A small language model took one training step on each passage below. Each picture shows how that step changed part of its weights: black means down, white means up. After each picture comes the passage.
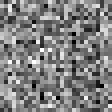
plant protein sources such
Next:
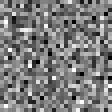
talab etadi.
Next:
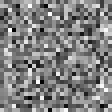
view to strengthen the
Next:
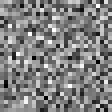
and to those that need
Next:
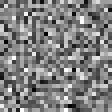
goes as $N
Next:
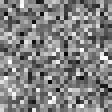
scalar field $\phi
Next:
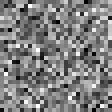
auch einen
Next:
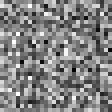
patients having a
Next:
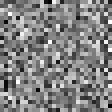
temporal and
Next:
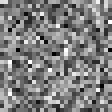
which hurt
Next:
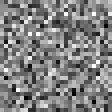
can be obtained when using
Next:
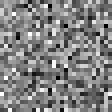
of collagen
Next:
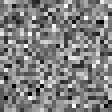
have some insight into
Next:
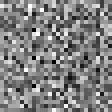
These included references to
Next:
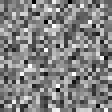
Although absolute
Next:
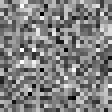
earlier in the
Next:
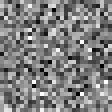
play a significant role
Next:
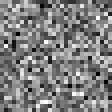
marked with 1;
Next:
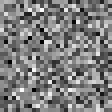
scaling up the
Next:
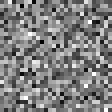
by a mean of
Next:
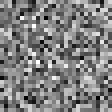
BD theory. The
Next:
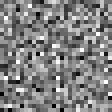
to the LRZ
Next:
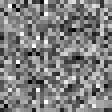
\theta) :
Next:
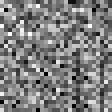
has the advantage
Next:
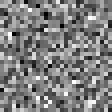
the SiC
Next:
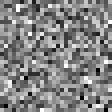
as a process involving
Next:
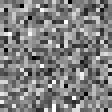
study proves the
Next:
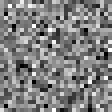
we want to address
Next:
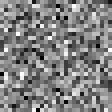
(where the K
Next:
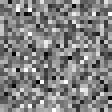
they interfere with
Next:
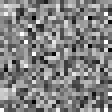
one root $\alpha
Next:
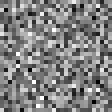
while outputs shared
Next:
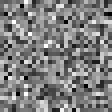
processes are fully
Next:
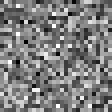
a component, called
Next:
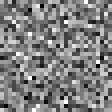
and energies of the
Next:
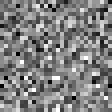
de ocorrência
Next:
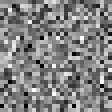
different timescales.
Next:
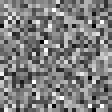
Lernen unter
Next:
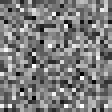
$\phiT \ll
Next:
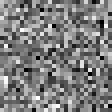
una inscripción
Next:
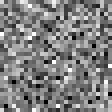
when analyzing the
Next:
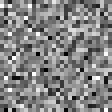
have a single region
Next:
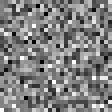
terms which give the
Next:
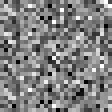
sectional survey research
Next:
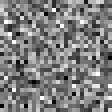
metode asesmen
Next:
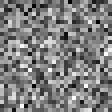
do not know more than
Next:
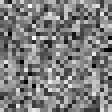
states or new examples
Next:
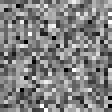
be of precisely
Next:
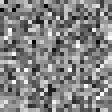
market. Introduction
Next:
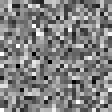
the solution, the
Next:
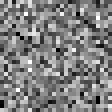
contributing to the
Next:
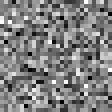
pyrenes 5
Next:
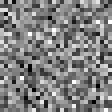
in the maximal
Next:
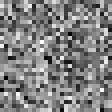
other spectral types.
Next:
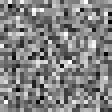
a query,
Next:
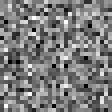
dado un informe
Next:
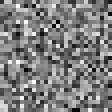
revista web
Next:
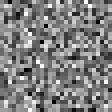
along the eastern part
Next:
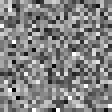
the measured nuclear
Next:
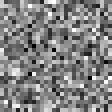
at each origin
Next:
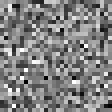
the form and its
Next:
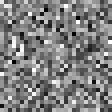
University of New
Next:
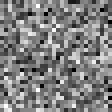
outer loadings
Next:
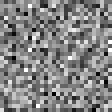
be seen from the above
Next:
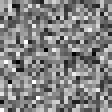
the system state, control
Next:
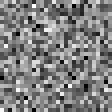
no solution, either
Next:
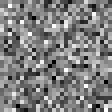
there was a slight
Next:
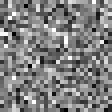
expansion due to
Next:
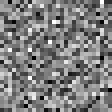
& qizi
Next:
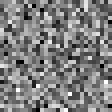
placebo in study
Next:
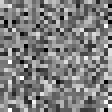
After the United
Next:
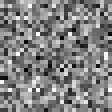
make use of the
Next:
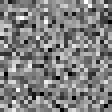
en cuatro
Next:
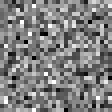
be very little
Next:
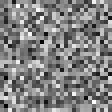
upon by the
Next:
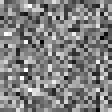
learning outcomes for
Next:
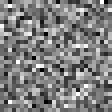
thieves by
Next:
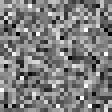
is a further change in
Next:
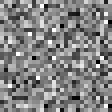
and first excited
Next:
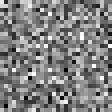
intended quality of this
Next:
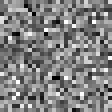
different mappings between
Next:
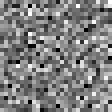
auch ihre
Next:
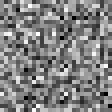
values of the parameters
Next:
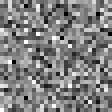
this expansion,
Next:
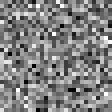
ini negatif
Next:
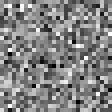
approach, we achieve
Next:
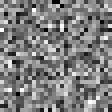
the Soviet
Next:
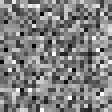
models. We then
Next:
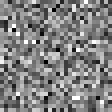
attempt to
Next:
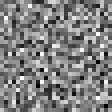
to the stress in these
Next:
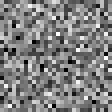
by illumination at
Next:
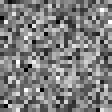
social occurrences such
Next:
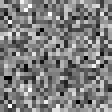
features which may be
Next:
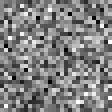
va maslahat
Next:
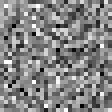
section $\sigma$ as
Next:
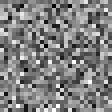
Statistical results
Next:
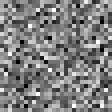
a preliminary survey
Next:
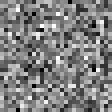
\noindent We
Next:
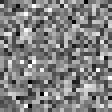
no abordarán
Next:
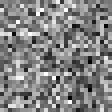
electronic systems;
